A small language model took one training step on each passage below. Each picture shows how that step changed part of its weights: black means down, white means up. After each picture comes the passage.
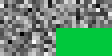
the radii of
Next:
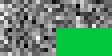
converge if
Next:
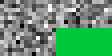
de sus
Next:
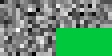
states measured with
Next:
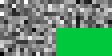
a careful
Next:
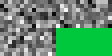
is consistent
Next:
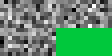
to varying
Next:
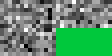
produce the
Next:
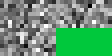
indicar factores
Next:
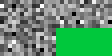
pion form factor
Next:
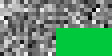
scale well with
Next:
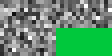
first order of a
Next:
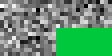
wave field.
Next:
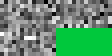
shall not
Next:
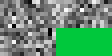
production of this
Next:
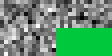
gas in
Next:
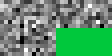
between the bare
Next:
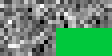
+ \Delta
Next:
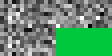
for C-C
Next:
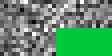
specified by
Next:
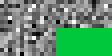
to minimize
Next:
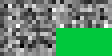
as only it only
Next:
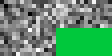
region by
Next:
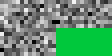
variables on
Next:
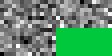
joining the
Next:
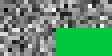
qui, à
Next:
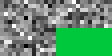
com o tempo
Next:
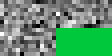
perform extensive
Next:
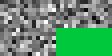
user sees
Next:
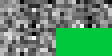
also that a
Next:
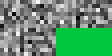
the formation of
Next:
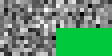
reported in
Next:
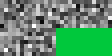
the highest
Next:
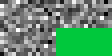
systems, and
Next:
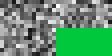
compared to the
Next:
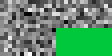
by four
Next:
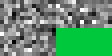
ratio can
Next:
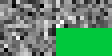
$D$ with
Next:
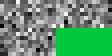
density analysis we have
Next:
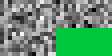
para que el
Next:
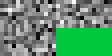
raise its
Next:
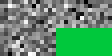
with \beq
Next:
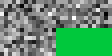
take the
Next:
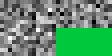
values could to
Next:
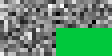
trate. La
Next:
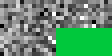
symmetry of
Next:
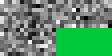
that very
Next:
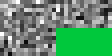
social work
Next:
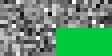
which extends
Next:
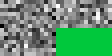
Bonds between
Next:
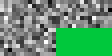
of physical
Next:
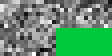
study will be
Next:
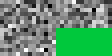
was not observed
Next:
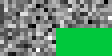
mag een
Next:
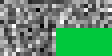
romper el
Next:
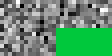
left in
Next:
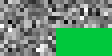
line) for two
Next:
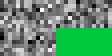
that, when three
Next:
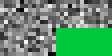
This is an
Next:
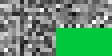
the statistic
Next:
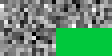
contribution to
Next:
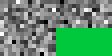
required to
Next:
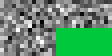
then measured in
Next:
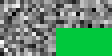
a stronger
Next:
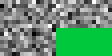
pristine phase
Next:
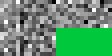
the proposed
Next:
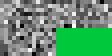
these simulations have
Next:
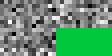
balizas de
